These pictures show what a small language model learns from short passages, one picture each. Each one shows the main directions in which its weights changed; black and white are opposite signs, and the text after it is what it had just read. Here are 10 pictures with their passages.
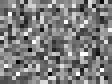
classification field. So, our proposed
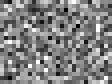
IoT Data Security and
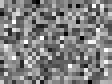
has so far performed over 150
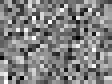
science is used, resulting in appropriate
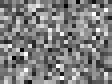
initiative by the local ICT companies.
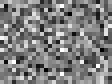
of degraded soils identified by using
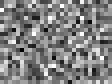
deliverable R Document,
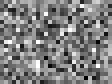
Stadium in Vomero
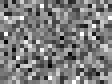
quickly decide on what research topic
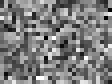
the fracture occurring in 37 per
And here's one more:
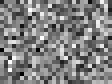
space (both represented as
